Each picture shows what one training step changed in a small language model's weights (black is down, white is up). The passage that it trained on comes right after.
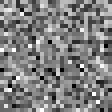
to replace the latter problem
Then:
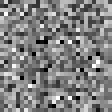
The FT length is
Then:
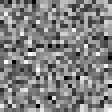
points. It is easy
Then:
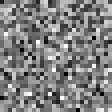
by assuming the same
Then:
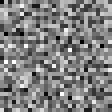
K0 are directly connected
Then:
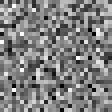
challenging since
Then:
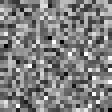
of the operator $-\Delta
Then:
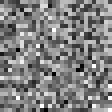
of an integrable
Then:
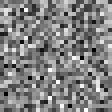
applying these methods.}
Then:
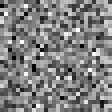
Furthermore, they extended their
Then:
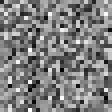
experiments mentioned
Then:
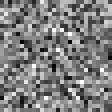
theory (DFT)
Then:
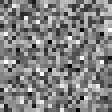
exponentially stable if
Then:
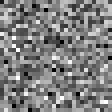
(21) is less
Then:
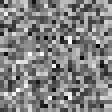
New York,
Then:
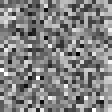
which has three parts
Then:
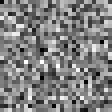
link. On the
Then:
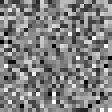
the blow-up
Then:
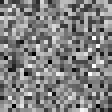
the basis of the asymptotic
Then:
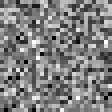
and small-scale magnetic
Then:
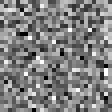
to applications in light emission
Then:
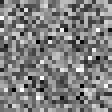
on $T$, so
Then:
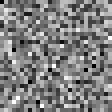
is a positive translation
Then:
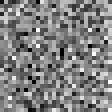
our scheme in transition
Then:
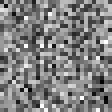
structure together with the
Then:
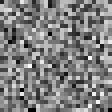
from the coupling of the
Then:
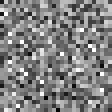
second nonlinearity is
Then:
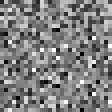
the penalty
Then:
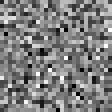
can in principle be
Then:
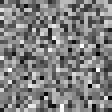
in Finslerian
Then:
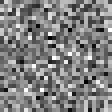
$\lambda$. The
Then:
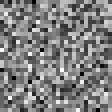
points, as illustrated
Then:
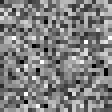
irreducible background), one would
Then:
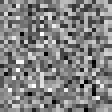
\hline $\|\Delta
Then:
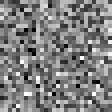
of variables for the
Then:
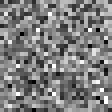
evolution operators in phase
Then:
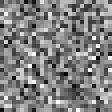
terms of the basic
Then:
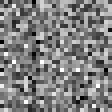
time $t$
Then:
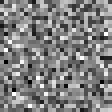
trained for some
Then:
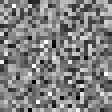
computed as \[
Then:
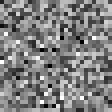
grow as fast as
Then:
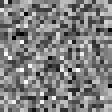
RTCs are
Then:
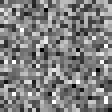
equilibrium bond length
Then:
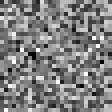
the control volume.
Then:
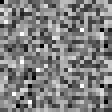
analyzed to find
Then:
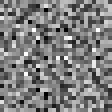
$M$ is
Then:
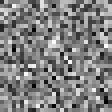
solid curves are as
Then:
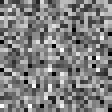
the following asymptotic formula
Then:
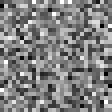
to provide internet from
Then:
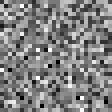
fault scenarios,
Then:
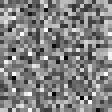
which we will call the
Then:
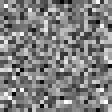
closed intervals under
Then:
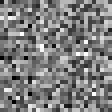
a suitable choice of
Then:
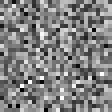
attack modelled
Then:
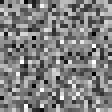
order $6p$
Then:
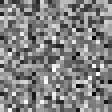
the starting point for
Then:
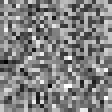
\dots N_T
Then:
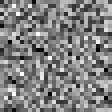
maximum possible roll
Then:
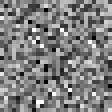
$S$ is closed
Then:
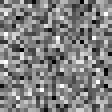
top quark mass, the
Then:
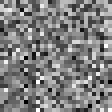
to the number of
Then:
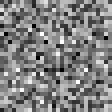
basis defines the
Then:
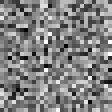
of finite type over
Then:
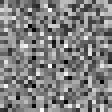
as well as the
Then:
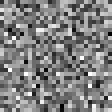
in the general case,
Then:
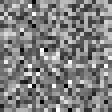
distance ($r/\sigma
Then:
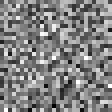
\epsilon \delta
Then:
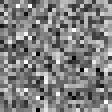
propagator which we
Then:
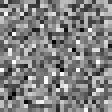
The hallmark of
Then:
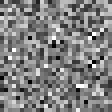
the expanding and
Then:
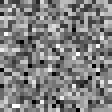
the following estimate holds
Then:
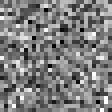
$p$, we have
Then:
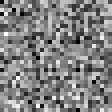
upper bound and the size
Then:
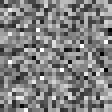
but no longer
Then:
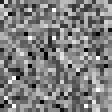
style in
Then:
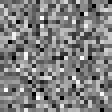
had used so
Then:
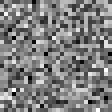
different parameter sets under
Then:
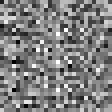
can be directly and
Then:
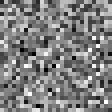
the behavior of the
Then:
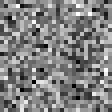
oscillatory behavior of
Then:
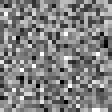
lines correspond to the
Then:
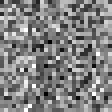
the CMLq
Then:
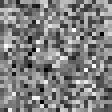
and provides a computationally
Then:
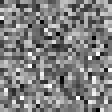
in the derived category.
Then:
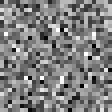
in $M^{\prime
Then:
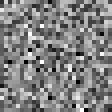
H. Klus,
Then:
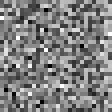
$n$. Now Theorem
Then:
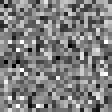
les Noms des
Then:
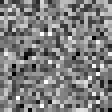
the combination of a
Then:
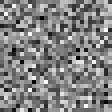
detected no strong emission
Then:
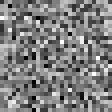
be arbitrary vertices from
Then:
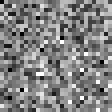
foreground of the
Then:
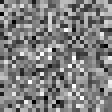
similar result is not valid
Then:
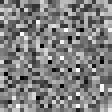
for the Type
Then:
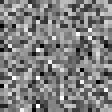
exhibit subtle
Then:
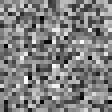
than 50 days
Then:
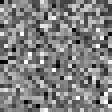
part. The last part
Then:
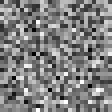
for the size of the
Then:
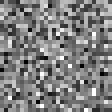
of $\func$
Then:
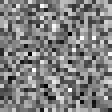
\ra 1$ along
